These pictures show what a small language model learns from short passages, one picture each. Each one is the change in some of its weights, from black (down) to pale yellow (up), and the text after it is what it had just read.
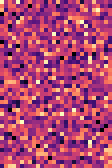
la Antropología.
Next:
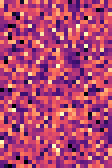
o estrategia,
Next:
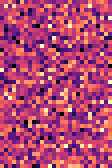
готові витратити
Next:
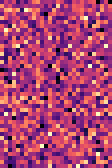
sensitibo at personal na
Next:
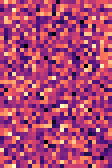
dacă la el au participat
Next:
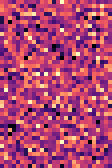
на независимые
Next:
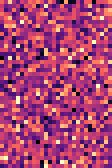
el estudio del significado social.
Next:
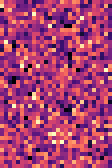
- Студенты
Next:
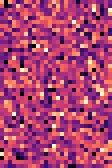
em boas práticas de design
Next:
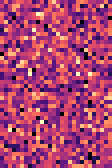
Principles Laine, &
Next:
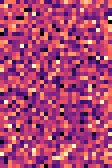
недостатність не лише
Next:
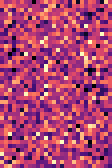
қодир миқдорда
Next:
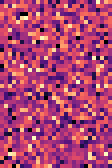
міста, — нестійкий
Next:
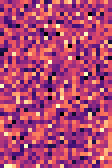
detrital zircons from
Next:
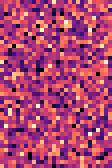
Научный журнал
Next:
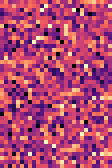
тревоги. -
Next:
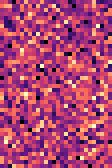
masalah dan tantangan di dalam
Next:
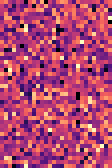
турли даражадаги
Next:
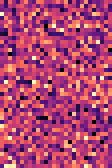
establecieron los
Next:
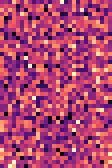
в процессе обучения. 6.
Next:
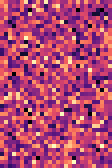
образования, направленные на
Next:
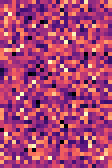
епіграфіки у
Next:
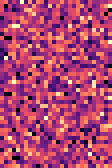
tijorat sohasida
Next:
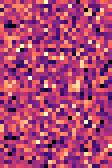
da Associação de
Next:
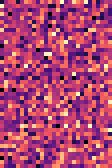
va kommunikatsiyalarini rivojlantirish
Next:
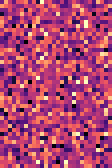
20. yüzyılın
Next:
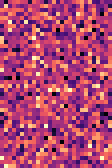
se dobla para lanzar
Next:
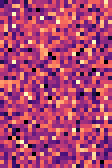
hier Leistungsprämien
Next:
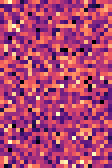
o el cumplimiento de las
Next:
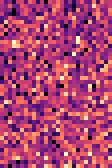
бюджетирования в
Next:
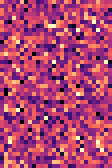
agrupamento, gerado
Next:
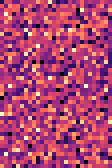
foydalanish uchun kerak
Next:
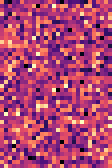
з ідентичним або
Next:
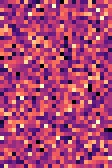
и Л.Ю.
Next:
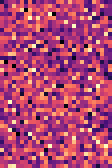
funda em um dualismo em
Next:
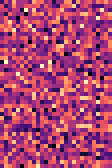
care țin de
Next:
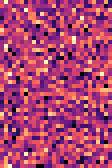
situación en nuestra sociedad
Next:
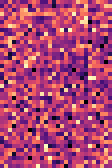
50 de milioane de
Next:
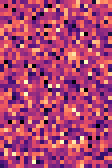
comercio, medidas de
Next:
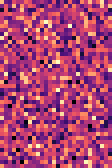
налетами советских
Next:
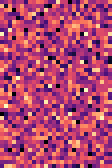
comercializar seus
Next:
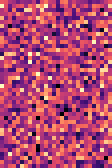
Turkish Literature
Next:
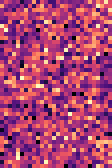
bilan ochib bering,
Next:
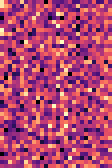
takomillashtirish jahon
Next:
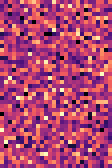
ve bu sürecin
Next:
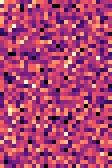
en la tercera 240
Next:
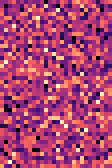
indicador da intensidade do
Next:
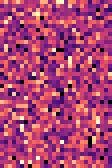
eine Dokument gilt,
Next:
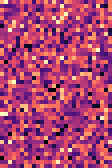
olamning tuzilishi,
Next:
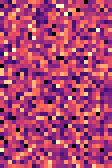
Guixé, Elena
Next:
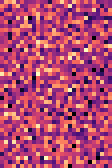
research question: How are
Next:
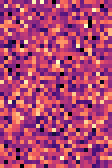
Karakteristik Dewan
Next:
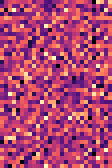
tipo penal sobre a necessidade
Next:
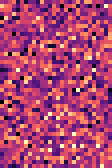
ham ta'minlashi
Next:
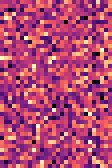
akan mengajar.
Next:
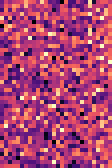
JOURNAL OF
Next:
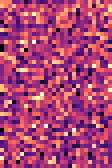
хозяйственными и
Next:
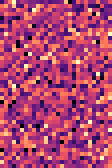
засобів України
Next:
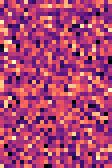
orientaciones de dichas
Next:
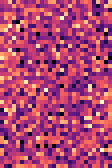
se evaluó la precisión
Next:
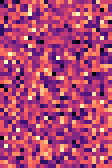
panelului despre
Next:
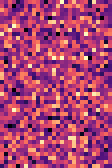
oficiais de ensino,
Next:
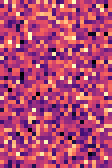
возникла еще в
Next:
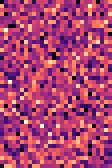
y una romboidal.
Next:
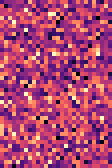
3. Mirziyoev
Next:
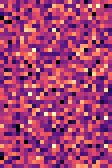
ta'minlashga oid;
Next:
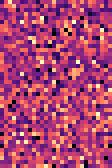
опытных участков –
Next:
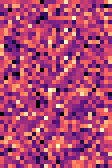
davlat jahon tillari
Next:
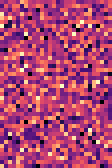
sem as quais não se pode
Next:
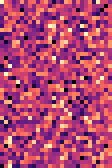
maqsadi, mehnati va
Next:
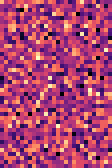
citados sobre o uso de
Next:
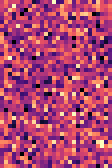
generacional. Al respecto,
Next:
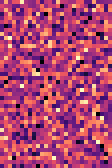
secara objektif individu
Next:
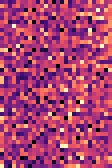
OF FUNDAMENTAL
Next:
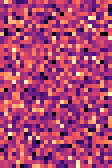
fotogramas concretos
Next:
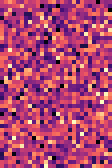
destruição integral da
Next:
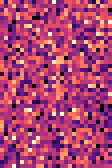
- Duden online
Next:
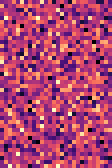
xarakter xususiyati orqali
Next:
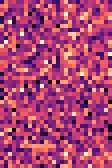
ва товушларнинг
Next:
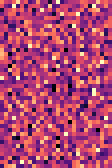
von Bismarck's Mind
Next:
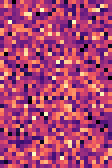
танцы, в которых
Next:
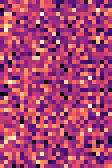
que cursan nuestra
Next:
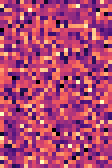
konusunda yüksek
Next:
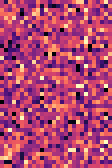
розробити сценарій
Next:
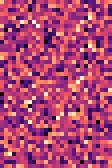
incrementar la investigación de
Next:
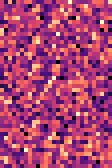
shakllantiradi. Bular:
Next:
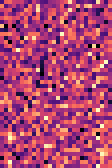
tabiati, uning inson
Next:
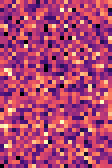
estos seminarios se les
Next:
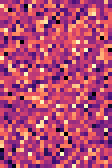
media pembelajaran pada
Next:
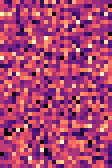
*Journal of Political
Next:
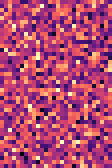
Respecto al tipo de
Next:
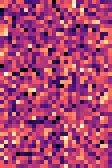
катіони лужних і
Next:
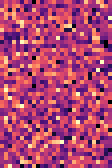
также из-за ссор,
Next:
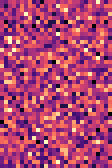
en su carrera profesional.
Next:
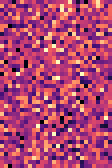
samarali xizmat qildilar.
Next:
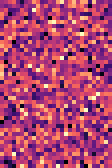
of the National Academy of
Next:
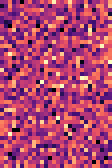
de uma exigência de
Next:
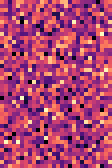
эгаллашни талаб
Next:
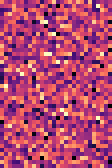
процессы регенерации
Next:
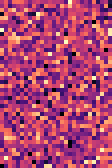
ser inferior, de um
